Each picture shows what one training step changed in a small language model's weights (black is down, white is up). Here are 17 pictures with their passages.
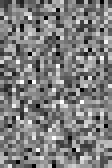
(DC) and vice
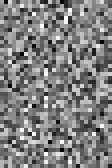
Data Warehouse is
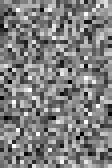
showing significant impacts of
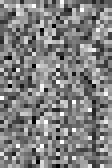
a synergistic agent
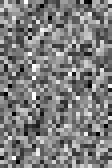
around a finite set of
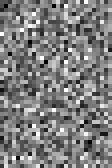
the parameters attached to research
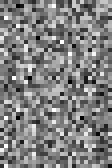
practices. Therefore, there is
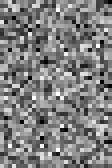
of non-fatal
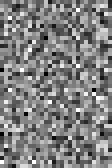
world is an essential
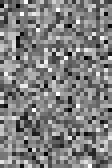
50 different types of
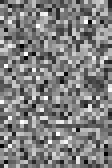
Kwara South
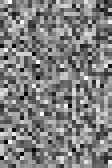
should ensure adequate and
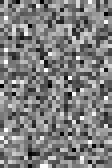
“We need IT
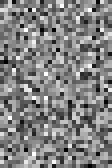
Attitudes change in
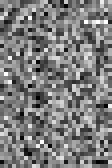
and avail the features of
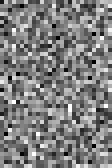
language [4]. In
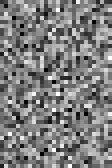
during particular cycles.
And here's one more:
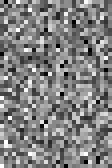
Job satisfaction is
